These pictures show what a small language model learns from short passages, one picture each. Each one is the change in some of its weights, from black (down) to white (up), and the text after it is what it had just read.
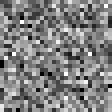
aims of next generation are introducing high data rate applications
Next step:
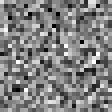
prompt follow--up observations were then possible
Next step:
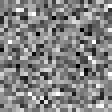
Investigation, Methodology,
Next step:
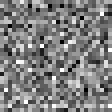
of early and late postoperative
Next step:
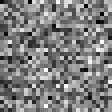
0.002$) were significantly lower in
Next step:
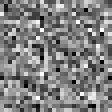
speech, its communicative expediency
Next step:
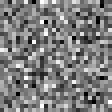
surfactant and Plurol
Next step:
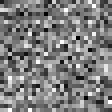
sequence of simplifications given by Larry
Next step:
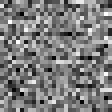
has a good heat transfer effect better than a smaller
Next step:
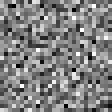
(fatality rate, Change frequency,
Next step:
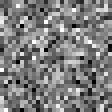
otherwise hardly accessible with commercial ATR
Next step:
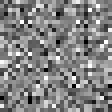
It is therefore of great importance at this point to
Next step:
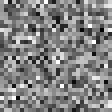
tract, $\omega_A$ is a
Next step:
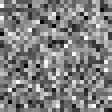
a label that subsumes a person.
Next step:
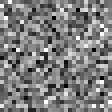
four RHQ action parameters we wish to
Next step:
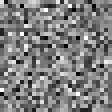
Fursikov and Imanuvilov
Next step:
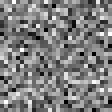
\in \mathcal{D}_{\Gamma}$. Thus
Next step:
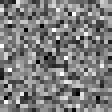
depends on the mode number [7]. Here,
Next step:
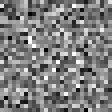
from the tolerance of the OD values
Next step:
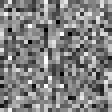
abandonment in the Nigerian Construction
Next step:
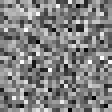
is required. The video to download next,
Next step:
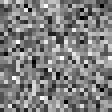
first suboptimal solution. Finally, numerical results demonstrate
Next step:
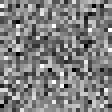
prove that one has a Hopf Galois
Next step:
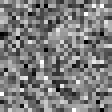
roughly estimate that the radius of this
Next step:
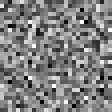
can be thought of as the limiting case
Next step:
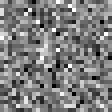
achievable information rates and post-FEC
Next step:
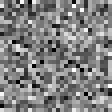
a lot of attention to produce clean and
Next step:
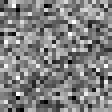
Theorems \ref{thm1} and
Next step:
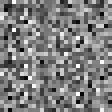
exploit the boundedness of the extension
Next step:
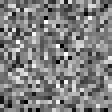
in the enlarged $g$-ary
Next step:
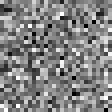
parallel scaling for larger chunk sizes, further
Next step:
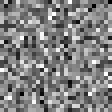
it for all processes satisfying the assumptions of the theorem
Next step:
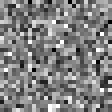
time-step of model evolution can be
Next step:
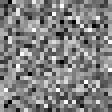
or even their employers or superiors whenever
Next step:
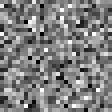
the least significant bit (LSB)
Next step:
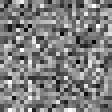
of DH” might mean. To discuss this
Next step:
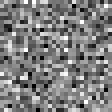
Court, High Court,
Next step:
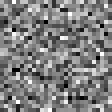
\cite{qpfds}), and solve them
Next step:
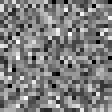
$\mathcal{O}(\mathfrak{n})$ matrix
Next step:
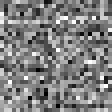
does not lead to a considerable improvement in
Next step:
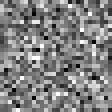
corners and paths are marked, so $a
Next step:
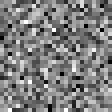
solution of \req{q-eq}
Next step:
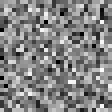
\sqrt{ \Vert f(0)
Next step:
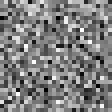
- 4) Essential oils:
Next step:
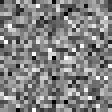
$ and one-dimensional representations \linebreak $
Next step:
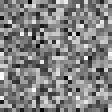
state. **c)** Simulated transmission,
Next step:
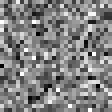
circuitry that maintains activity without runaway
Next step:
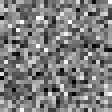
By a family of indecomposable modules we
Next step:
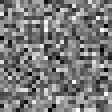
much similarity between the avian communities of
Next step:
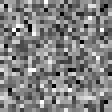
insoles and subtler. Other points
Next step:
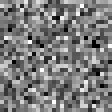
on Pattern Analysis and Machine
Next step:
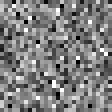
certain periodic orbit of $f_{2,
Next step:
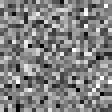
The dissolution of shellac in
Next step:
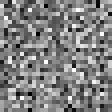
open fractures is high energy trauma
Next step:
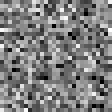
set. \square ➤ **Theorem
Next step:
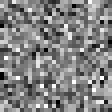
and Lemma \ref{complement_dual}.
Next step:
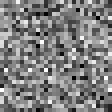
call admission control for real-time flows based
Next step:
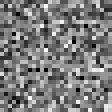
improvement of grid-connected photovoltaic
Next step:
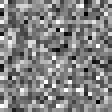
5240 companies from 8 Italian regions
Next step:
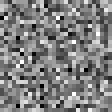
manuscript. All authors reviewed and approved
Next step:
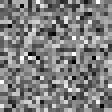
of stator current (FIC) and
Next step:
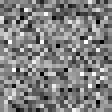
then $f(y)\leq aR$
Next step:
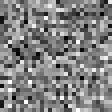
sequence of $K_i$ may be chosen
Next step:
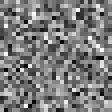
In the case of the interaction between two identical
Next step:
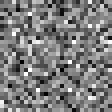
Section~\ref{SecPartition}, we recall
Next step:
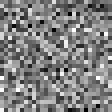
We say that $\lambda$ is compatible with
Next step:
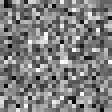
In Sec.~IV, we consider the case
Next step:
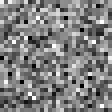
Baldim, Wanderley P
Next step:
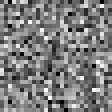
is due to the fact that more MEC
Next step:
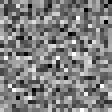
with fixed intensity and observed in a window
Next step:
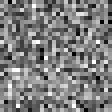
in disadvantaged schools. International
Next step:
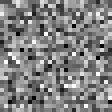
gravity being examined are derived from the subsequent
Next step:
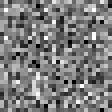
\beq \label{2bmomdis}
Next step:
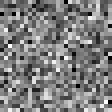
and multiplying $s$ by a constant if
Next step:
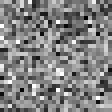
point of interest. Figure 1. (a)
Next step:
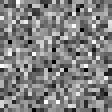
there exists an analogue to integration by parts,
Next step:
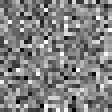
lesion may also appear disheveled and
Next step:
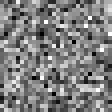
which represent approximately 80\% of the global
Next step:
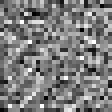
building, being able to monitor:
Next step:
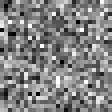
especially their mental health, has been
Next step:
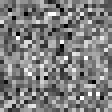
to enhance LoRaWAN coverage
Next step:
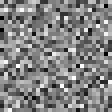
fermions. The purpose of this Letter
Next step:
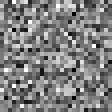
is the frequency distribution of the number of
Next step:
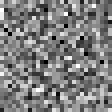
use the superconnection formation as in the local
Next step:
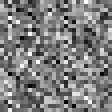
{journal} {\bibinfo {journal}
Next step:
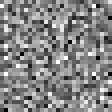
The underdoped Bi2212 single
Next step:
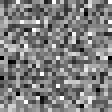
practices among patients attending the dental
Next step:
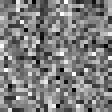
Also the initial conditions for the statefinder quantity
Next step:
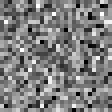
such as age-related macular degeneration.
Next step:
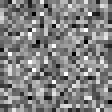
logic and scalable cryogenic memory
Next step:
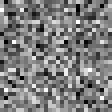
generation of interlayer excitons is directly
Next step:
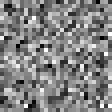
the text attest to a pantheon
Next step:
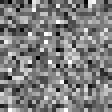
context of open innovation. 1.2. The
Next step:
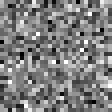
aquifer and contamination of water bodies
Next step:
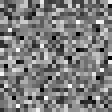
from vibration signals induced by loudspeaker
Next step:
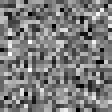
smoothness of the vessel, among
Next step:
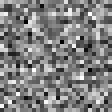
the VP correction to the (negative of
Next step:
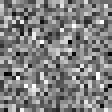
concurrent users. For data storage,
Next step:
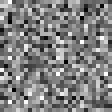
F.~Fernandez and
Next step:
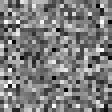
routes of transmission reported by the students were
